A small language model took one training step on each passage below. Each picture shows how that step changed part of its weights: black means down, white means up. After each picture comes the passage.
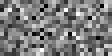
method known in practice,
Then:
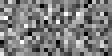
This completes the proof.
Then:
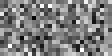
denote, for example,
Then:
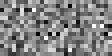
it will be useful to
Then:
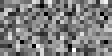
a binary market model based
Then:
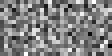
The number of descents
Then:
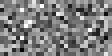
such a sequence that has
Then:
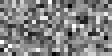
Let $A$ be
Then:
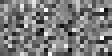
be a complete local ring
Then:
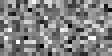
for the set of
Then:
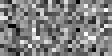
Then either the operator
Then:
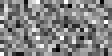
to get functional forms of
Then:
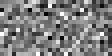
model $\M$ with
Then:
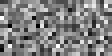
holomorphy of
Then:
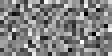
a small difference in the
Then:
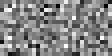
does not appear to have
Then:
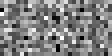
number of solutions of the
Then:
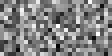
often make use of the
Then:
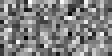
of the space of
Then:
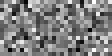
from the fact that
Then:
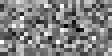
is the local projective height
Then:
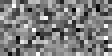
one vertex is either
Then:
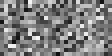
of the analytic torsion
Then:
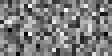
\D'$ has a
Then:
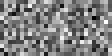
at the center of the
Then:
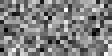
a component with a
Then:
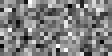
degree of this node from
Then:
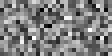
manuscript, it
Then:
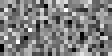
The main results of this
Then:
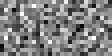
determine the structure of the
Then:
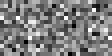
$\bar B$ is
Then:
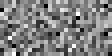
It may be possible to
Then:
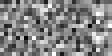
morphism if it is
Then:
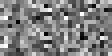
fulfilled in this
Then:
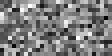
algebras only and their possible
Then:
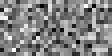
This distance is measured with
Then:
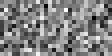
The term with the highest
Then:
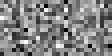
contains the eigenvalues with negative
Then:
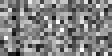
not constant. These are
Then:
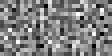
The reduction of these equations
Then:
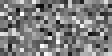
$f$ is a
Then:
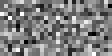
$\Lambda$ is
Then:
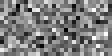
the standard inner product,
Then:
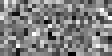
the zeta function to
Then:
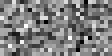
one can check that
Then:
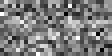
(a special homotopy
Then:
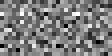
auteur est
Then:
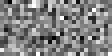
scalar curvature, then it
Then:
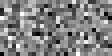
dependencies explicitly.
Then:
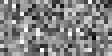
= 1$, otherwise
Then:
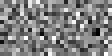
take a simpler choice for
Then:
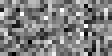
total cost is paid
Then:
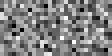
We define the covariance of
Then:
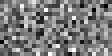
be reduced to a
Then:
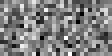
be possible that performing
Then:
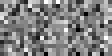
the data for the list
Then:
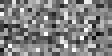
manifold $M$,
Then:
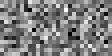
in this case.
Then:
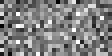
du groupe soit
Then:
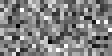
exact sequences, or actually
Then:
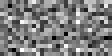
local and global cone type
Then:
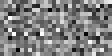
and/or the
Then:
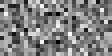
from being trivially satisfied for
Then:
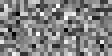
is very small, since
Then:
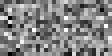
Our first aim is to
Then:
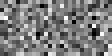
This is often a
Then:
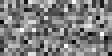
of $E$. It
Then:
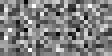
to determine the accuracy of
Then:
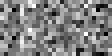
spaces has many applications,
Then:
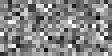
& \mbox{if
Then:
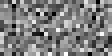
X$ and all
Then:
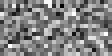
In the same way,
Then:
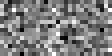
\deqna To
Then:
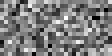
the velocity, and
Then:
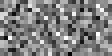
the homeomorphism of the
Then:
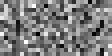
has a diagram in
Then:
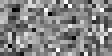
matrices. They satisfy
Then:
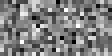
powers in~$z$
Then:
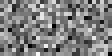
following identity holds.
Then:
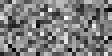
Especially, the
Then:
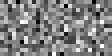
oni povas
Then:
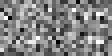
Here we define the dual
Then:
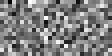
always the same. We
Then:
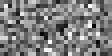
isomorphe \`a
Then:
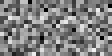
\cap {\cal
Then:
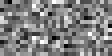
spectrum, we can obtain
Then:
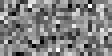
the sample space. A
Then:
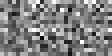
classification in terms of
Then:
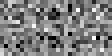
n-2,$ where
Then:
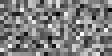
a graph, and let
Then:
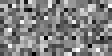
of type {\bf
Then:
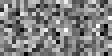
is applied to the
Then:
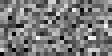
stabilizer groups in
